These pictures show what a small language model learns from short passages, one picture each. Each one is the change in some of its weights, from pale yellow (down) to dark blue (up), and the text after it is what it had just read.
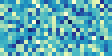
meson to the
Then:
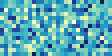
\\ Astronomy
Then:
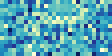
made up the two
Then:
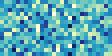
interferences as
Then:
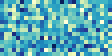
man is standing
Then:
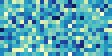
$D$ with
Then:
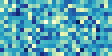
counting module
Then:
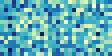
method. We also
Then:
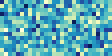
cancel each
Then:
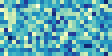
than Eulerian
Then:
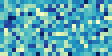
and does so at a
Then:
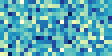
moving groups,
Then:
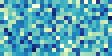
PW Vul
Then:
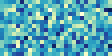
deeming an
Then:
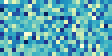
fit power law
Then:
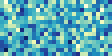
on a diamond
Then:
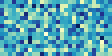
use the average value of
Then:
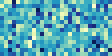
for comparison.
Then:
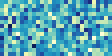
the particle path
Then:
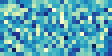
to obtain coefficients
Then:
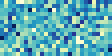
the collision
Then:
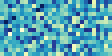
the explosion of
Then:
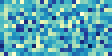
$t \to
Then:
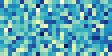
moon, and the
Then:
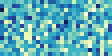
range. This parameter range
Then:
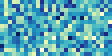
of the spectra with
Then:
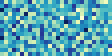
is always
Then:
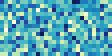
intense and
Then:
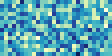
spreading along
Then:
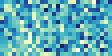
reactor, a
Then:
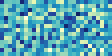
stays at its long
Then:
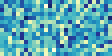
Finally, it
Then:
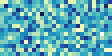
in the four-dimensional
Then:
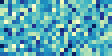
and fermions
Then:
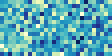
adequate to
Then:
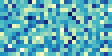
as -- within the
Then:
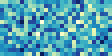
add new poles
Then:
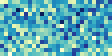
a second-order
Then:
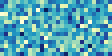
observations covered
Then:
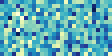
electronic polarisability
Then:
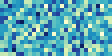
Our proposed method is
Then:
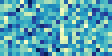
estimation. We
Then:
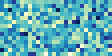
in World
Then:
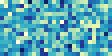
two separate sets
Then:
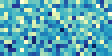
So far,
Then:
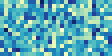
which does not require
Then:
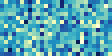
sets. In the
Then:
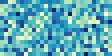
This issue can
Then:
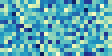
on the level of
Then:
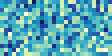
of the pulsation
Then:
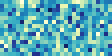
predictions for the K
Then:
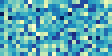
load sizes
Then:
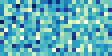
values of $\ell$
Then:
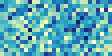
mainly based on the
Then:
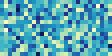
LP and electric
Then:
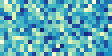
Camera The
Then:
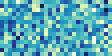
occur. It is
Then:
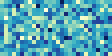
show blood
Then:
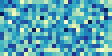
With the quark
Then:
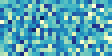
the middle
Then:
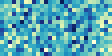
to numerically find the
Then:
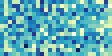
of the coefficient terms
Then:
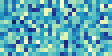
as the entanglement
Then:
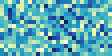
to Bob.
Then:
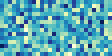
the next
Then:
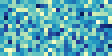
degree distribution of
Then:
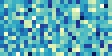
and is normally
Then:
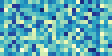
ratio given by
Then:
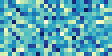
and the extension to
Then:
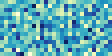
galaxy clusters
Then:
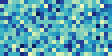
samples collectively
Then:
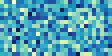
check can also
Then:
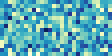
separability. If
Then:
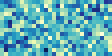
will be a function of
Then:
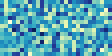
description of
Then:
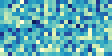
is given by the
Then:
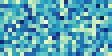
description: it
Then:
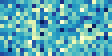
limitations. For
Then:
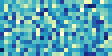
expected number of
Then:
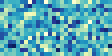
data application. The
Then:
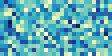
galaxies to be
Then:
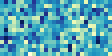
point we wish
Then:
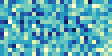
term represents the
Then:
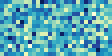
simulations in the
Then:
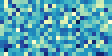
as a vector of
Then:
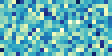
Weiher and
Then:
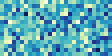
from accretion,
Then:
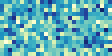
these operators can be
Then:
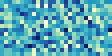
\infty$ one may
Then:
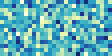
superimposed) in
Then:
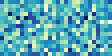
permutation $\sigma
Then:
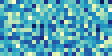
hierarchy of
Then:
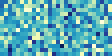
by it. This
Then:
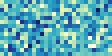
associated algebra
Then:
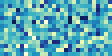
steps correspond to
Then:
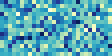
By applying
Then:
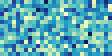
this approach in the
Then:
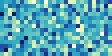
in a standardized
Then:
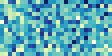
and some that is the
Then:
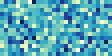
temperature gradients,
